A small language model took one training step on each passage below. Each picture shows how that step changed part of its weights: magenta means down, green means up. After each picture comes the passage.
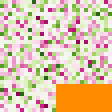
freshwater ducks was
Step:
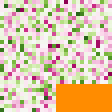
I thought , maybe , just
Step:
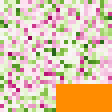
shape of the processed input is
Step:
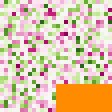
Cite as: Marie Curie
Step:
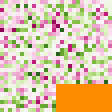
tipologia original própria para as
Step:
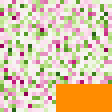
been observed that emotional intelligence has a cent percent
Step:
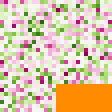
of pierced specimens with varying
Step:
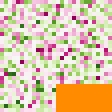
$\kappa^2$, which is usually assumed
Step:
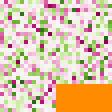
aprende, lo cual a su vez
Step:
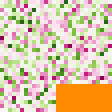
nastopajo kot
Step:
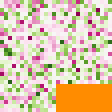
larger range of operating voltages. The
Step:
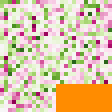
degree of freedom of photons, we
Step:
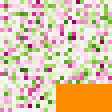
Services in the Context of
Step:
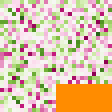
загальної проблеми.
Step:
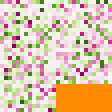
Monitoramento de Bacias
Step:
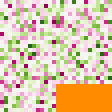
при циркуляторной
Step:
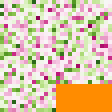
the buckling strength, a
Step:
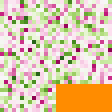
yetarli bo'lmaganligi
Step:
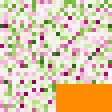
c \leq s$ и семы
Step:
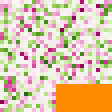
observed weights to follow such a
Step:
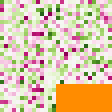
fact, $R$ is devoid of
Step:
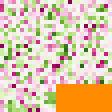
between 15 age groups, 14 and 11,
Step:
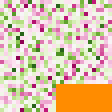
interferometry have been investigated for
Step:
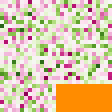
i at year $t-1$
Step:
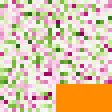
the donor star fills its Roche
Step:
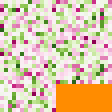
reconstructed images of different scales can be
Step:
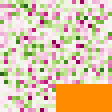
вияви політичної
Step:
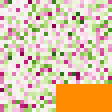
bo'lgan ishlarni sudlardan
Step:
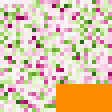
assistenciais. Um dos
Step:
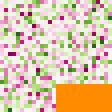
large-eddy simulations. Additionally,
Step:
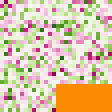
are the world-volume coordinates. In
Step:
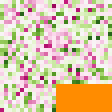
the project will be evaluated: -
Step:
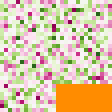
reaction can be driven away by
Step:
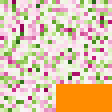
аналізу екологічних
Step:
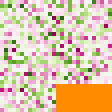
coal ash : Coal ash
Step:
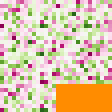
жадал суръатлар
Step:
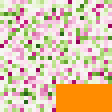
sobre “fake news”, uma
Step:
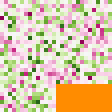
of attributes the set $B^\down$
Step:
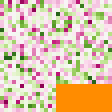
importante. O conceito de
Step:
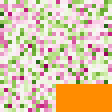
A pesquisa revela que as
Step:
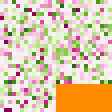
mobile app data practices, our
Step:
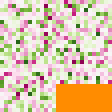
содержанием и
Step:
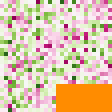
the development of the country's national
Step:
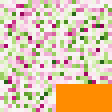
Терапия на основе
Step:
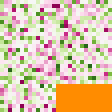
encodes the positions (ranging from 0
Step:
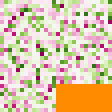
combined sample rejects the classical PLE model
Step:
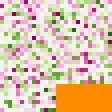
table 2. The method may however be extended
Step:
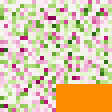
The focus in the figure is on
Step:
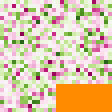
injection of hydrothermal fluid into
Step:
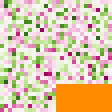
the hours lost per manuscript
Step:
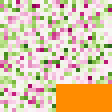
upper bound of EI for frequencies over 500
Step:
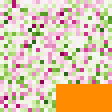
of the dust continuum expected for a given
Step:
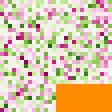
to the development of product/service
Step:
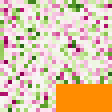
ish daftari o'quvchilarning
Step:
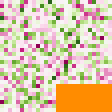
Dados disponíveis em
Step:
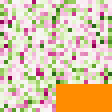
Sicht gewährleistet
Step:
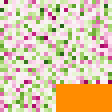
the interview, it is possible to
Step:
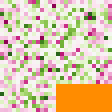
a higher anal incontinence over the
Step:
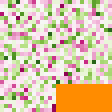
Enigma incorporates stochasticity,
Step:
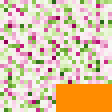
responsibility towards public participants experiences,
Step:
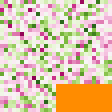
of the study on students and teachers'
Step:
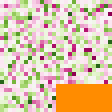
perhotelan. Tahap
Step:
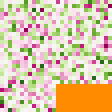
and to conduct cooperative research into
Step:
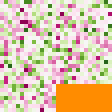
dominating when the temperatures of the two
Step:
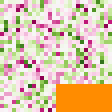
allow their precise comparison with the
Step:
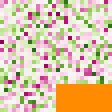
tu consejo favorito
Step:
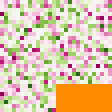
alıp bergен. Jas
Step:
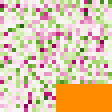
Stanovleniye Kitaya
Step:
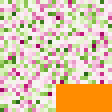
utilidad práctica y estratégica
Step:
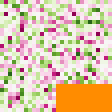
particles (here $e^+$ or
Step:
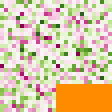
from rural areas of the departments
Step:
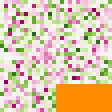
existence of an anisotropy in the
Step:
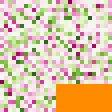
los aspectos básicos del Programa
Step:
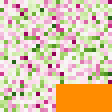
ones (albeit the statistic is
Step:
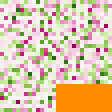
There, the paramagnetic parameter
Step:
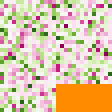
de raleo. Las motivaciones
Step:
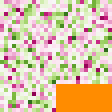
the change in MR can be
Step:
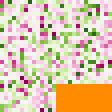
of developed countries, with the approval of
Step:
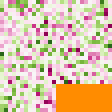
the laser field vector along the Y-
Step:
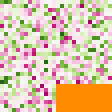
lattice rotation components in (°) at
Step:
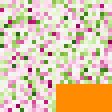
параметров ИНС,
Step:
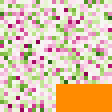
through the ERC-AG program
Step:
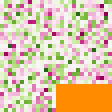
kengaytirilgan haqiqat
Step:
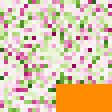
1 Abdominal obesity
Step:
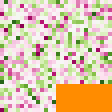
en la literatura científica en qué
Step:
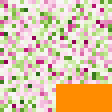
de 2020 prévoit la réduction
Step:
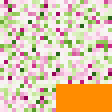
la muestra en cada uno de
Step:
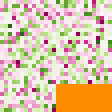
Evidently, academic performance entails
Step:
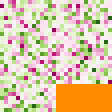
(purple), RANS with
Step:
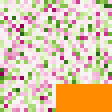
está acima, é igual ou
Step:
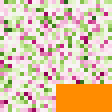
indicate distinct amino acid–element relationships
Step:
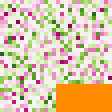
In order to avoid the realization of lower
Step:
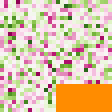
Solids and Structures*,
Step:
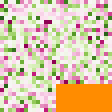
boyligi, ruhiy olami
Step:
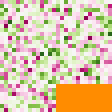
children as a result of playing a
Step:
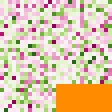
примеры получаемых
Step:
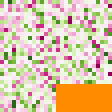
deren Unterstützung,
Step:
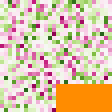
polarized (FM) at small
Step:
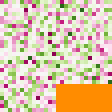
emitted by a single molecule, is
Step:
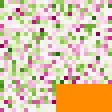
enzyme has been found to accept
